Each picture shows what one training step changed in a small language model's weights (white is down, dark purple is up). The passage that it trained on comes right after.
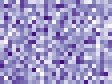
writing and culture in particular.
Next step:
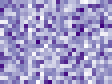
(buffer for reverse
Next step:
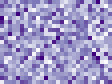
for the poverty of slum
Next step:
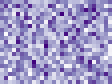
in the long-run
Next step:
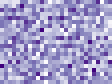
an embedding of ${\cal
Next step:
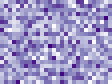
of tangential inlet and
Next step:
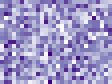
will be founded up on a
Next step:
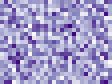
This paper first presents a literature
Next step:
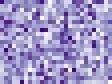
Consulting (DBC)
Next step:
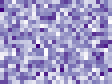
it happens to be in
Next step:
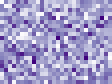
and $F^{\ast }\left(
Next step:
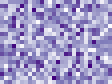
COVID-19 transmission
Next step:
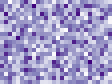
of the data, remains less discussed,
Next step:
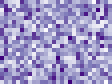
the text? – No
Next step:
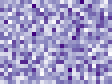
of n elements, the number of
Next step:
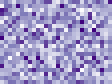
the sustainability, circularity,
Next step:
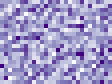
constant with respect to the variable
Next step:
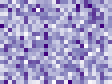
group vanish and the claim now follows
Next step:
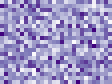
EVA polymer are
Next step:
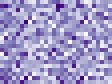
bounded area and principal
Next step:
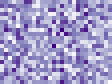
framework. - To provide the distributed
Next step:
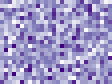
of a G-flat,
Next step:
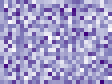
found that the present model with the
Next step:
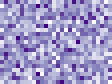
they stand to benefit from the
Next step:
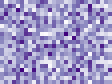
for the restricted problem in the variables
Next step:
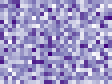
Euclidean plane that
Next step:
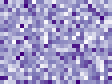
Overall, the GWR
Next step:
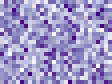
asymptotic controllability. First we
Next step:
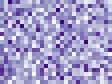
jet evaluation, as a closed
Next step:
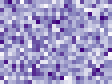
we conclude that the desired set is
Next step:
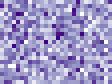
efficiency of using digital resources and
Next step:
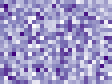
(2016). Investigation of
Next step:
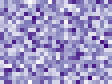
vanadium³ has been reported
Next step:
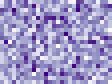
of the squircle.
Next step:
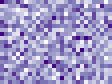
a steel material was considered with
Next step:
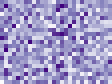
diagnosis, but a significant
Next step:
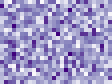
Emissions trading schemes
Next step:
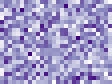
if and only if $K$\\
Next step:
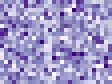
on organizational performance. The research
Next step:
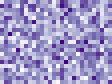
channel is higher than FM2
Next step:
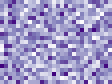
are vital for refining
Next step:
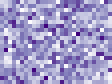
except for a slight
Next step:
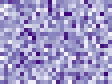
document. The goal of the
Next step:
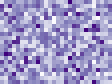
by enhancing intelligence
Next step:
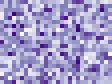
obtained by following $c$,
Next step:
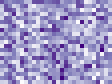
\in \mathbb{N}$ in
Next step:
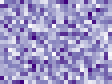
field has the following form:
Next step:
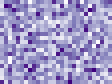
producing antibiotics
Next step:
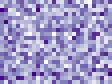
| | 50% nonzeros
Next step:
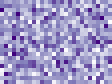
$N$ such that the identity
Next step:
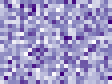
TARGUM: Let my
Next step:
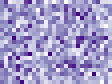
be taken as, say, $\a
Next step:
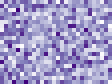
cloud infrastructure for processing
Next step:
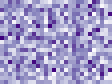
the help of the formulas
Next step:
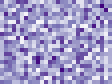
data from the period 1940 to
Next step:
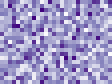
of an algorithm grows as input size
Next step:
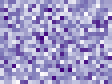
follows that $l_d$ has
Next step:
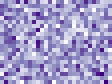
$(,)_B$ is alternating
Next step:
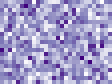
similar way throughout the works, both
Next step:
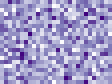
solution. In fact, let
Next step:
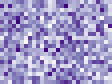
with protected areas situated in
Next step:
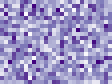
Available online:
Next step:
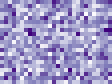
+ \frac{\tau_k
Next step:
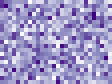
$r=2$, and hence
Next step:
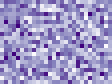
education. The tests will give
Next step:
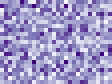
difference in the knowledge of public health
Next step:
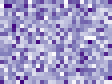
antibiotic resistance,
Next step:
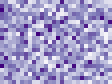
the former term, we apply the
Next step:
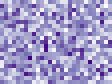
convergence behavior of the standard residual
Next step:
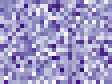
original ASR and Riemannian
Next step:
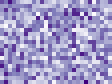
should be considered background, since
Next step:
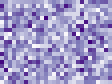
by some firms, the quality
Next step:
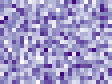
$\pi$. Hence by Lemma
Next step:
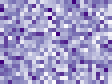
interactions that result in enhanced
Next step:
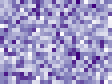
in various different environments of
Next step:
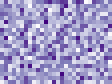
Federation is a
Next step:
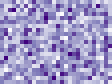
has been elucidated, we
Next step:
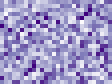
following linear description: $$
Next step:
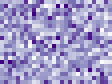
the reduced set $U'$ depends
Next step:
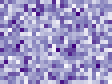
again obscured, replaced
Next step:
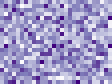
minimal vector length of $\Lambda$, then
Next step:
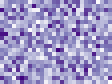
20th March) and
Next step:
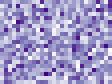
to 1 if either of the following two
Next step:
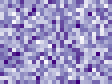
Keywords: *health
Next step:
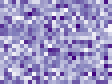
or SVF family. If
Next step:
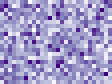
vectors, and activation function that
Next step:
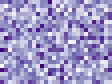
(3) The initial approach to
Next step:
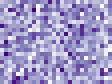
attention to external information and
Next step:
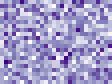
surjective intertwining operator of
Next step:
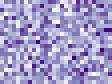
$ij.k$ in place of
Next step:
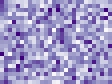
on algorithms that repeatedly expose
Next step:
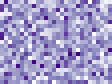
of generality, we take
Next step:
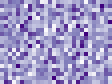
Ogun state Soil
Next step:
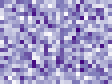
on the base manifold and give the
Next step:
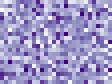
and ensure comprehensive
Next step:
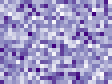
fluid. The choice of
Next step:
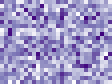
a screwdriver,
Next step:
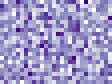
Methodology and Implementation This
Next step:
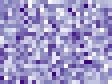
limit of Toeplitz operators with
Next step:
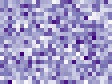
Sciences, Lovely
